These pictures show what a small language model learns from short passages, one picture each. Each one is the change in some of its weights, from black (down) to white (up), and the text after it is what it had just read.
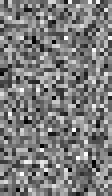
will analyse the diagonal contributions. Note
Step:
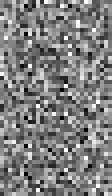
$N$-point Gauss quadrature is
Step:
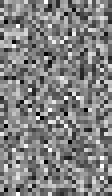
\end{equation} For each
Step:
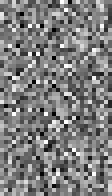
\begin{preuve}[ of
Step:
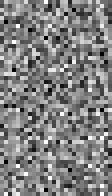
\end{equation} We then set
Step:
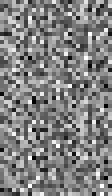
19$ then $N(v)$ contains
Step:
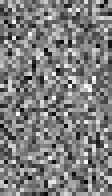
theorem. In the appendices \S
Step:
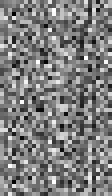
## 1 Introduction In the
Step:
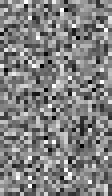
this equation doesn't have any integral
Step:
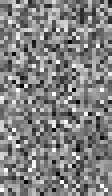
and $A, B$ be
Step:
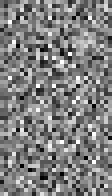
euro by demanding one
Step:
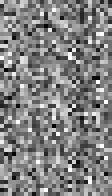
Acknowledgment.} The authors are
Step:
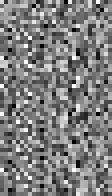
The base of the Lie algebra of
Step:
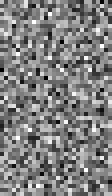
We first consider case (i). By
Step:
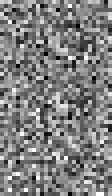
reciprocity law states that for two
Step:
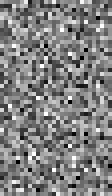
to $\mathcal M^{\circ}$, then
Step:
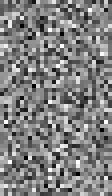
configuration of 3 equal masses and one
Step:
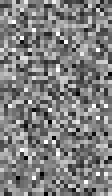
with $S=1$. Assume that during
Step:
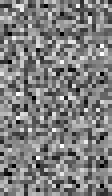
$\varepsilon>0$, we have
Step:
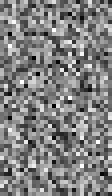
on $T$ in such a way that
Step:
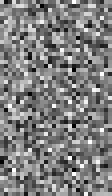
Set the semi-classical parameter to be
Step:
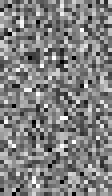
distribution corresponding to $ker(\vartheta)$, then
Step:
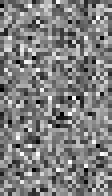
rat hippocampal
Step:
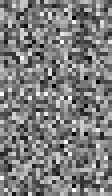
to the velocity, the result was the second
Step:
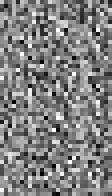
of iterations in all cases was no more then
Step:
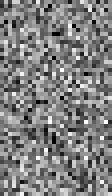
given in \cite{w5}}.
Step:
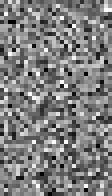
$$ H^*(A \times \Kummer
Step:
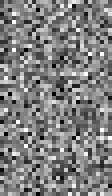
l.c.K. manifolds of complex
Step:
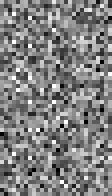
and then we have $s_{0}$
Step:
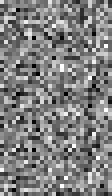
University Sidi Mohamed
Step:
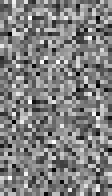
$\clr^t$ is the probability
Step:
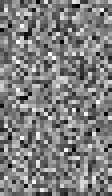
= -\gep(\sS)$. Suppose
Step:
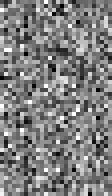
inflection point the tangent line has a contact
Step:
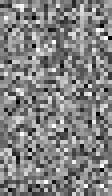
R^{J}$, we look at the objective
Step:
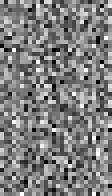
always unstable. This is a good result in
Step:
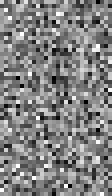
every $\mathcal{M}_{i}$ has
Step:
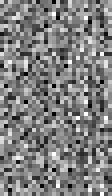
ideals}. \begin{definition} Let
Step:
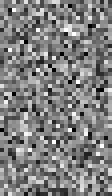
is pseudo-effective by ${\rm
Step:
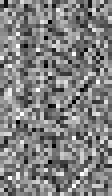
information about how a function and its
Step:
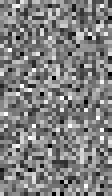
and that $\mu$ and $\nu$
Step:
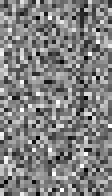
in higher degrees, packets are not
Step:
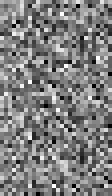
\ref{rho}, the answer is no
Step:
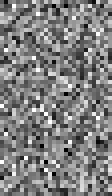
which further influences the transient
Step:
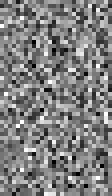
start with a smooth map $f\in
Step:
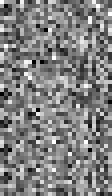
Engineering, University of California,
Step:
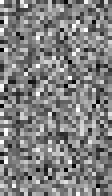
Stackelberg stochastic differential game,
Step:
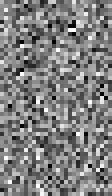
construction sending a branched covering to the set
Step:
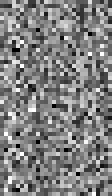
$E$ la réunion
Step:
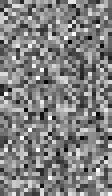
A sequence $\{p_n\}$ in
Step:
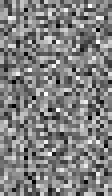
all the tilings being statistically identical
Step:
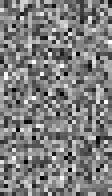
the procedure of Raimondo
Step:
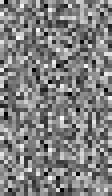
complements of the respective regular neighborhoods are
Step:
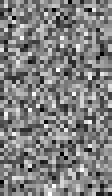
\qquad A,B,C\in
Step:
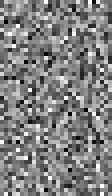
\end{equation} The solution of the
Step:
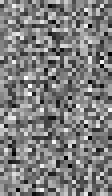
theorem that there exists a bijection between
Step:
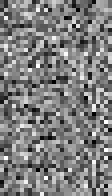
Helmholtz equations. A key
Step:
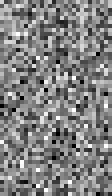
For a given vertex $v$, let
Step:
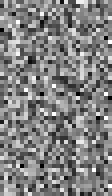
$A \o_B A$ into
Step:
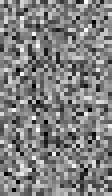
were effective to reject modeled
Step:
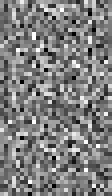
{S. Serbenyuk
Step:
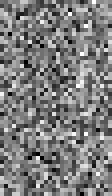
to deduce the existence of a sparse
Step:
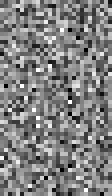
that the flat principal $\mathcal G$--bundle
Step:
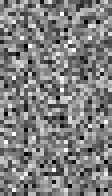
two curves on the $(A,q)$
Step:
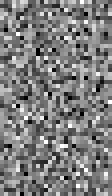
to the parameter $\rho$. \item
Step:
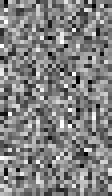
single core tensor, TNs decompose a
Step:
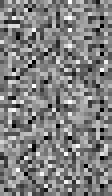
} \endnum Indeed, set
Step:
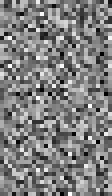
of the H function by changing the
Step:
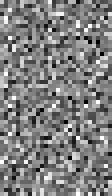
quasi-periodic case}, Foundations
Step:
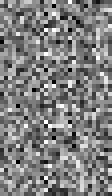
described in more familiar terminologies
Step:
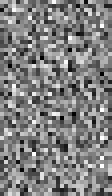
bracket), for $d$\ odd.
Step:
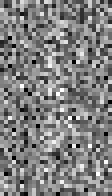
the number of edges) planar graphs.
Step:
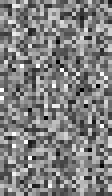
and $q^n$ in this supremum
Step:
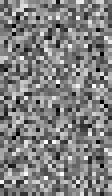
times yields, \begin{equation}
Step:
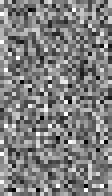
same density as the so called {\em
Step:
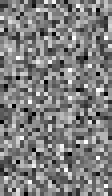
straightforward notation $x\cdot t$ in
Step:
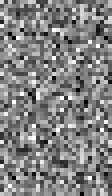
shall find $\varphi$ such that
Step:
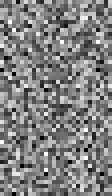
be the mutually permutable product of
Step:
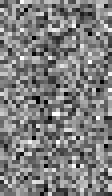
defective profit due to the
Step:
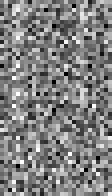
\mathrm{Gl}(V)$ of
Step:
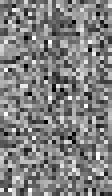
{readily} extended to more
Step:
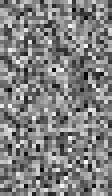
truly the most effective and simultaneously
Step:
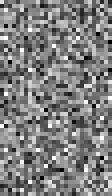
we select the trains whose departure
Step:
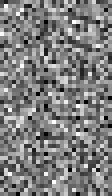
(\ref{c17}). The proof of
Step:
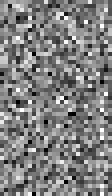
\text{for all}\quad
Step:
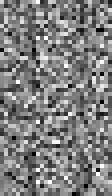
who indicated its application to transversality
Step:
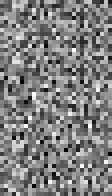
in (2). Now we assume
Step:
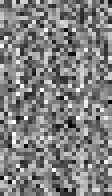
of a finite measure $\mu$ on
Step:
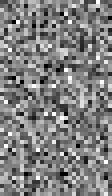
function $z_n \mapsto
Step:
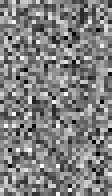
with simple poles is not invariant under the
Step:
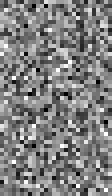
level $p$ weight $2$ case
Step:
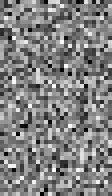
represents $f$. Embed
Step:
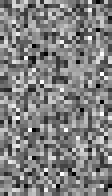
$i$ and $j$ if the
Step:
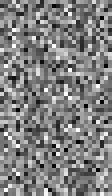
follows from an examination of the proof
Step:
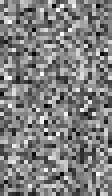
evolution equation. In this section, also for
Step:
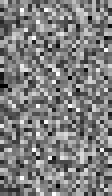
for sustainability:\\
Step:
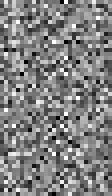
\square_H A) \otimes A
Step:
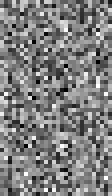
the total variation distance between the distribution of
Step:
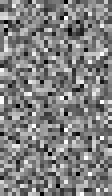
complex of $% \mathbf{E}$,
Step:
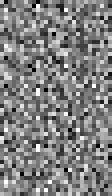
provided explicit constructions of these varieties as complete intersections
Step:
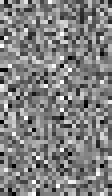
functions $\Phi$ on $\wh G$,
